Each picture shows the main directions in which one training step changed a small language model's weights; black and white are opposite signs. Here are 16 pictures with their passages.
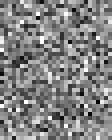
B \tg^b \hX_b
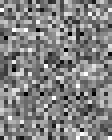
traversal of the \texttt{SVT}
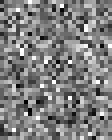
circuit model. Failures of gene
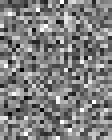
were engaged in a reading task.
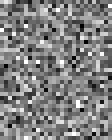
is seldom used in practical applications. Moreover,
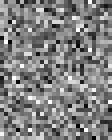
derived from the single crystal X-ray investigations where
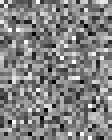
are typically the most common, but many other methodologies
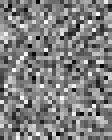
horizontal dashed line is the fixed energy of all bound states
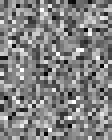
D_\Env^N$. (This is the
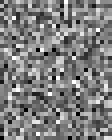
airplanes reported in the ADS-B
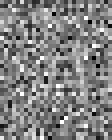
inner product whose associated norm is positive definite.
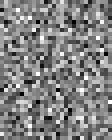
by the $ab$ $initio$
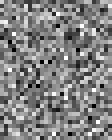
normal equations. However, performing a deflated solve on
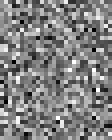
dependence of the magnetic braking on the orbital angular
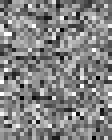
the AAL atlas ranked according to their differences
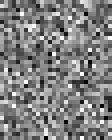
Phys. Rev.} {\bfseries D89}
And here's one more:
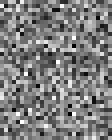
iterations on 2 A100 GPUs involving a training dataset
